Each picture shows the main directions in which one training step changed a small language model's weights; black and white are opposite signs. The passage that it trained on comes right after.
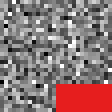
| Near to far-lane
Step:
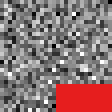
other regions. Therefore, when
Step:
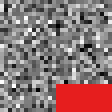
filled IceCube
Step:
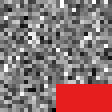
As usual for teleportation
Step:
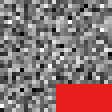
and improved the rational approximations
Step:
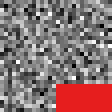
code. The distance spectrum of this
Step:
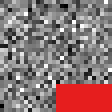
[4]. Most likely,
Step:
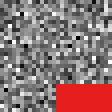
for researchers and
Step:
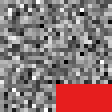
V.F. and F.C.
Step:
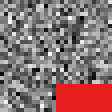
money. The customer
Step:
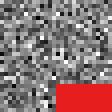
the eluting stents
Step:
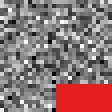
the operator $Q$ is
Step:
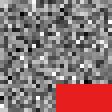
wood, moon,
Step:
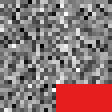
place of melancholy
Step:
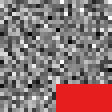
crime scenes, blood
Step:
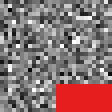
adjacency makes the
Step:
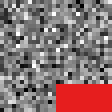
why it determines the need to
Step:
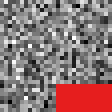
of the variation of meteorological
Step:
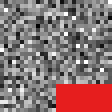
progress are the depletion
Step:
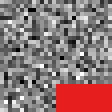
the southern part of the
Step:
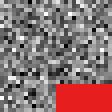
energy supply is only one half
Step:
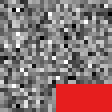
of strategic depth in
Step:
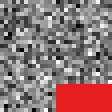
\alpha a_3, \alpha
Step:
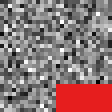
vision of a two–State solution
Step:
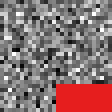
Propagation effects are only observable
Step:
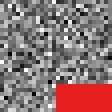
of targets regarding
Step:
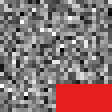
nature of the oblique modes
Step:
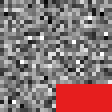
controversial issue.
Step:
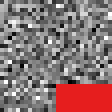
for $\phi(\sigma)$ and
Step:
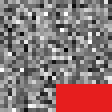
generally abandoned by the
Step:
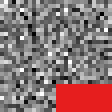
a live audiovisual
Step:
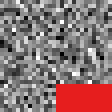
Carlo cross-validation
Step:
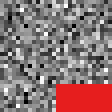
of public money invested
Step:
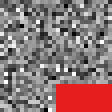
of the coverage of the phase space of
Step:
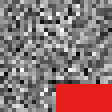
on young generation of our
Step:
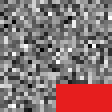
(blue triangles) of
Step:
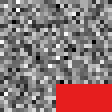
low field, and reaches a
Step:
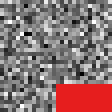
the total computational effort of the
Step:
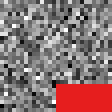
entire space. We apply an
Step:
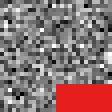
age could still be on the
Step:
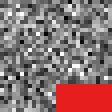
then coated with a pattern of
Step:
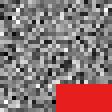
is noteworthy that,
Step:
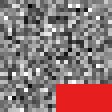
improves the durability of the
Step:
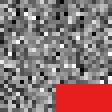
for example: R.D.
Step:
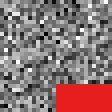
research infrastructures observing
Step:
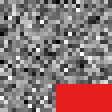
solutions. Results showed that
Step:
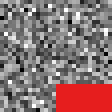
bushmeat, trade
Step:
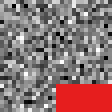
front of public because of
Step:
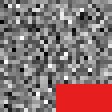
cultural and religion
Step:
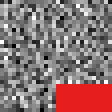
Holistic Examination of
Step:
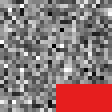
both the inner and outer energy
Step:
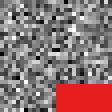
concludes the paper. 2.
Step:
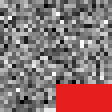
individual $i$ is given by ${\bm
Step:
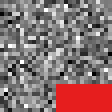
at the next stage, due
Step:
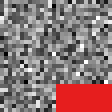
powered. The second series
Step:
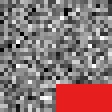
on void coalescence
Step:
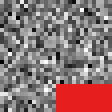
choice in patients with
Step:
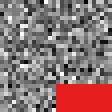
he had decided to leave the
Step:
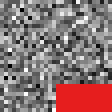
morphological, genetic and
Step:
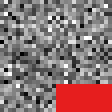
funds for furnishing
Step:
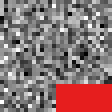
system), there is a preferred
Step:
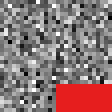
have a more prominent role in
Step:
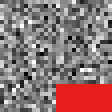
road network. STUDY
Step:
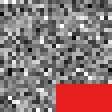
$\ppb$ threshold
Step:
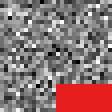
irrigated rice depended
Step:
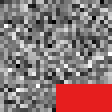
there is still a peak for
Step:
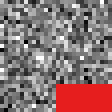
mass at 14 TeV with the
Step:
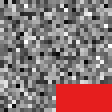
PMSM motor for
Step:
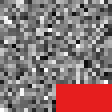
my willingness to help
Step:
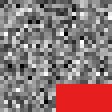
in the considered $p_T$ region
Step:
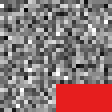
Compton et al. [24].
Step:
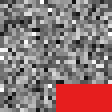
point C to E through D are also shown
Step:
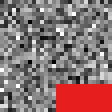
with this peak is smaller than that
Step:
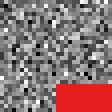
THE LCLU
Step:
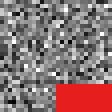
by taking the derivative of
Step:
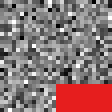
is not limited to identification, but
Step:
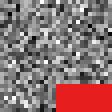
fly ash is one of the
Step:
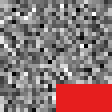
charge in those planes. One
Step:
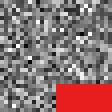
the theory of the tragedy of
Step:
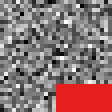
and contributing factors towards
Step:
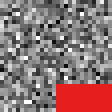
in their early ages which can
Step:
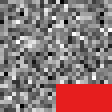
strong electrical charges have large
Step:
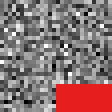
of the Functional State of the
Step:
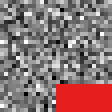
RIS and without RIS 5.
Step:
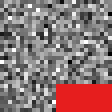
the TMD Sudakov form
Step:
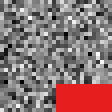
Peru Fatores
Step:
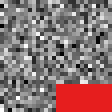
practices, recipients
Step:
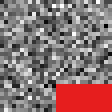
This is exactly what is
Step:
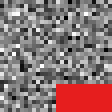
squeeze rollers, and
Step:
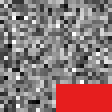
illumination conditions during our field
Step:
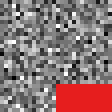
software, complexity of the
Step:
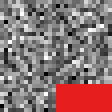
Dark Matter Candidates,
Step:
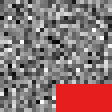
at the rotor and wake
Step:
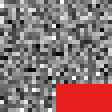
Lagrangian to the SM
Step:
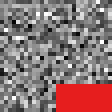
as the minimization of a
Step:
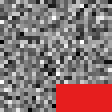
could originate from different sources,
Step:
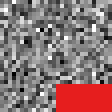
App with Detection and
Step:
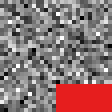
the leading supersymmetric radiative
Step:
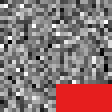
two vectors E_i and B
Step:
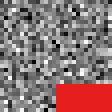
of the traditional games
